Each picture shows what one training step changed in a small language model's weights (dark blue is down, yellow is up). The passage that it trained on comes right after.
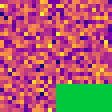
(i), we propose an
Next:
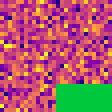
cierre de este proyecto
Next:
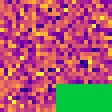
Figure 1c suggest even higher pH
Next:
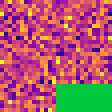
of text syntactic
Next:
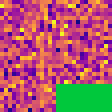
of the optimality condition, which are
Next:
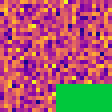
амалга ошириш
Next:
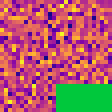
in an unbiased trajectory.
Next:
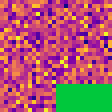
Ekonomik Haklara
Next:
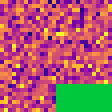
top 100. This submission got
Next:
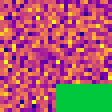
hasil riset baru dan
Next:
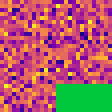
projecting it on the space of
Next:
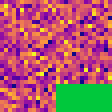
симптом? Чи
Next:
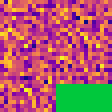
However, this C-rate can be
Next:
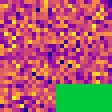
change to HEE is found to be
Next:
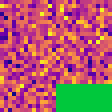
(G7) Essa proposta
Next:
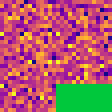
M M, Schommer R A,
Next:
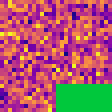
validate. The direct imposition of a
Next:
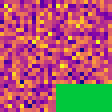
é de clara filiação
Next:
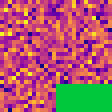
de ayudar a tu planeta
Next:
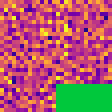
bars indicate the uncertainty
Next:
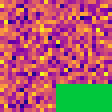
the right panel uses the updated
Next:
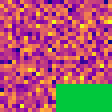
Law-Making, *The
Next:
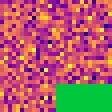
o’quv dasturlari
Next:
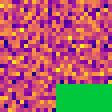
with simulated data indicate that the
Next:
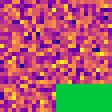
Cancer Atlas.
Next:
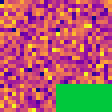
Зингер Н. М.
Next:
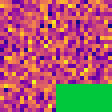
of the system, and then the next
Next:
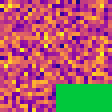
v3.4 and set it up to
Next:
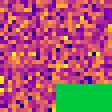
da extensão de mudança
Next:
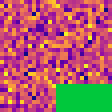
tog'ri boshqarishda
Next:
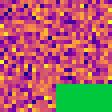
diseños que respondan a
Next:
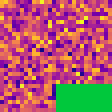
the way to a ``bottom up''
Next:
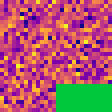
whose Lyapunov exponents
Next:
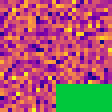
ne peut empêcher «
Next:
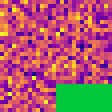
ada gap penelitian
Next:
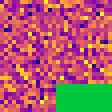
ko'rsatish Bank
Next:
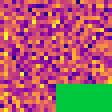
ranger os dentes; dor
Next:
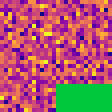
Figs.\ 4 and 5. Power
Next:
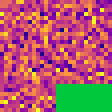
obtained only from the proper motions to that
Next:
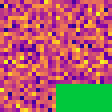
to perform limited arbitrary code
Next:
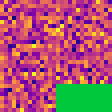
haqiqiy timsol
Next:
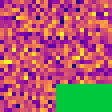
molecular caliente. En
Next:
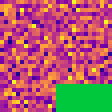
и административные
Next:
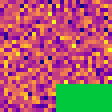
Road, Coventry
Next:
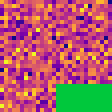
fazia as matérias.
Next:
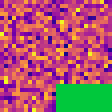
asosida so'z boyligini
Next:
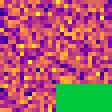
in 2D at zero density. There
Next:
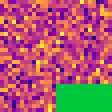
accretion is typically less than the
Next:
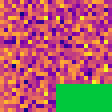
actions are made in a network to
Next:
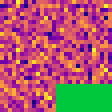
El *a priori*
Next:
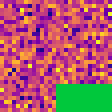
Abdullayev dushman
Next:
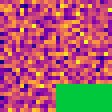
рата, извештава
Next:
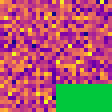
muhimligini inkor
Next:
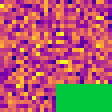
were chosen to have reliable
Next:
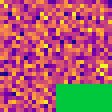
only observe a dip in the
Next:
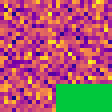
el síntoma, la
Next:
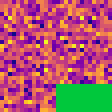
то в последствие
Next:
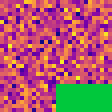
field does not appear after making the
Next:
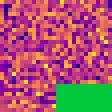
\begin{array}{ccc} a
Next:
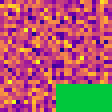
constant. However, even though
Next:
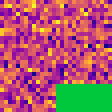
the oxygen plasma.
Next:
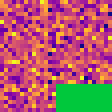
side of the curves) shown in
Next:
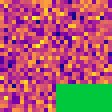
we obtain: \begin{equation}
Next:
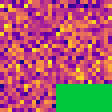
Dispenzieri, A.,
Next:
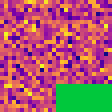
products of electronic states,
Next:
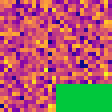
some function of the position of the
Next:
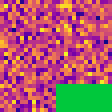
chips. However, these
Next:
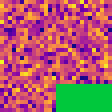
was used with $m=2$.}
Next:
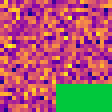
Untuk mencegah atau
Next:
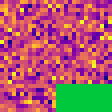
які обумовлюють
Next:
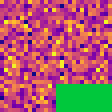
gene regulation (Fig.
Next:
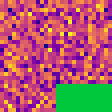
induced by the mirrors'
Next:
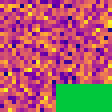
households' and
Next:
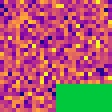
dunque quello tra
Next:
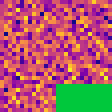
Michel Serres
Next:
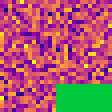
32nd annual
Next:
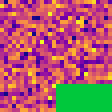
by Kazantsev dynamo
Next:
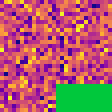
previous experiments, we needed a standard method
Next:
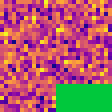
data. In both polarizations the spectra
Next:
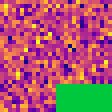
с нарушениями зрения
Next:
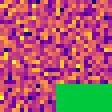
axloqiy qarashlar
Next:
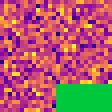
шикастланишга ва
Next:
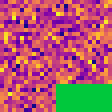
из књижевних
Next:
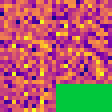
do sistema penal ou que
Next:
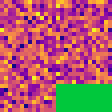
the promising performance improvement
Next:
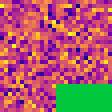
of the main factors in the development
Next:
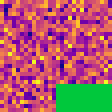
\begin{itemize} \item a higher
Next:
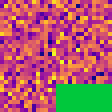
of DASNet on datasets
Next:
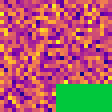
a absorption with lag time,
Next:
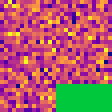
domain. On the other hand, if
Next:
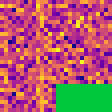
grandes volumes de
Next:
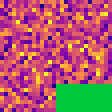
mediadores dos museus e
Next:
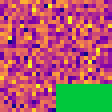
inicial deste trabalho ao
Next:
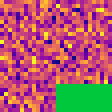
relatively short paths between any two
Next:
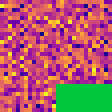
article has scientific and practical
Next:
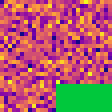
signal models are also overlaid.
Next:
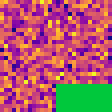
the neighboring sites are
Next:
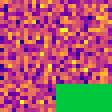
``$P$ in the state
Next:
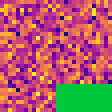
писта шакллари
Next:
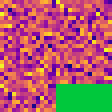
Hungary strongly co-move
